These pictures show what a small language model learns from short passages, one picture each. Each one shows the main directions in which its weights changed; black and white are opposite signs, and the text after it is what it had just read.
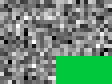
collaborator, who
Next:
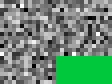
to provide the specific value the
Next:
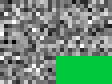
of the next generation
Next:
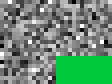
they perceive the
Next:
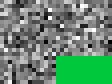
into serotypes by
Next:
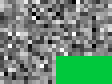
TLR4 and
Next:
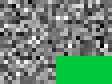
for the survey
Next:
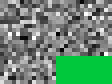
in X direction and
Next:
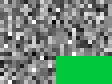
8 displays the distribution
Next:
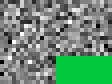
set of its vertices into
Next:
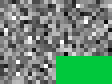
samples from one population
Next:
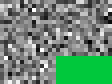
IHC primary school
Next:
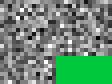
for operational purposes
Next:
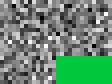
recruitment and
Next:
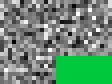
gas diffusion
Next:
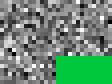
the client.
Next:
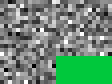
from the presence of
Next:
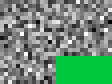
the present inventors have
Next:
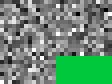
study, including the use of
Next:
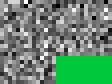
She believes that
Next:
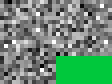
of the largest
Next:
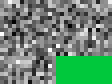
is the correct
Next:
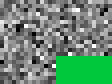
the field data collection.
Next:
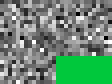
variable taking values in
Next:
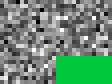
Definition EC
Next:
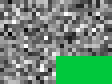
of all fresh water
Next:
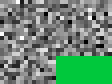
Chemical Society:
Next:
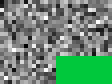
4) Cost of
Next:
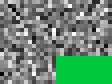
require historical
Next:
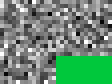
questionnaire and
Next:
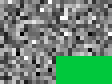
they start to show similar
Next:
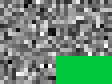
bino va
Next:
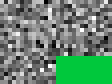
goals through live
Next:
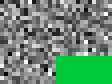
trend is expected to
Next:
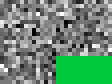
the generated LS is
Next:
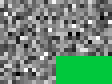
meet almost any
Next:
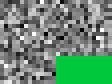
this, it should be
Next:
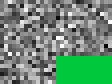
into account in the model
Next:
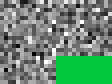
out in strict
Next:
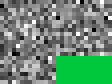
Donbass in the
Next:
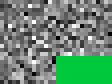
the horticulture
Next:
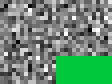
arrivals significantly
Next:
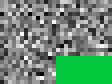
to be empowered
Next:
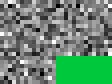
product to meet
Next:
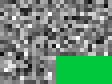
level and related to a set
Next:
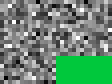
for 27% of
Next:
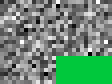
training the model, while the
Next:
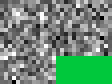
and female students
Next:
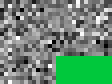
tests scheme
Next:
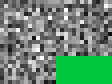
promoted toxin
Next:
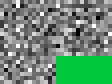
parents are about to
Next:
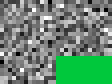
then the kinetic
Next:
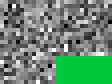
emerged as one of
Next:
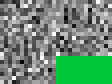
policies aimed at the education
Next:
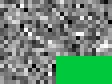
to be zero if
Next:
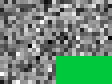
within tolerance level
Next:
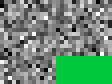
5 Conclusions The
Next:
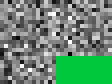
interface guidance.
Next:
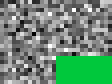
observational study for a period
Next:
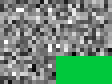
of hesitation or
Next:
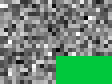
those that belong to the
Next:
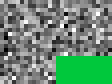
introduce bias
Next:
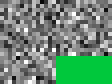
and hydrolysed
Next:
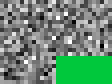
sentences etc.
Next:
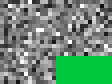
post-test means
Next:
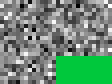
→ to
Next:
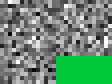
on the cycle
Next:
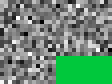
gained from the
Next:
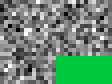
No variables had a
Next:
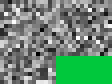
of several stations next
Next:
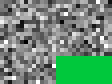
a wide range of
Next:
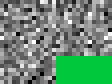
2020), and normally with
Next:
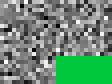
OF SEXUAL
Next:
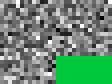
boarding school starting
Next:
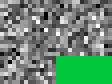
The use of smart
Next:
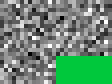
one language and then the
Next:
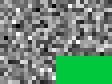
customer needs,
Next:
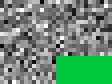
removes it at any
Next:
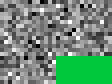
women. Type of
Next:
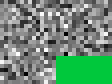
instrumental delivery
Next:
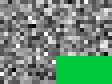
rely on manual
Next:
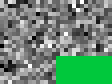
seen as a key
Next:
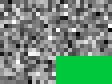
of the composites with a
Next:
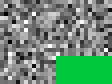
syndrome and
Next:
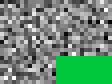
costs of energy and
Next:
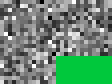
F stadium of
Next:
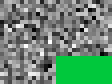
the frequency response
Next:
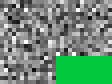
to control acoustics in
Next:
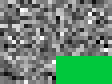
in Figure 9 (c)
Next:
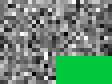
Technologies du
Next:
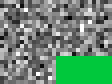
to enhance political
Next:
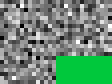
to know about the mission
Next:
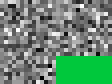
characteristic is of great
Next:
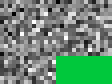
inflammation, or
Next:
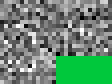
the investigator in charge
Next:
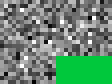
Study data accessibility
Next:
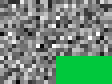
represents the main key
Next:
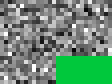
from hydrazine
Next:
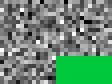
the pancreas and
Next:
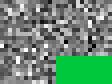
If they are not,
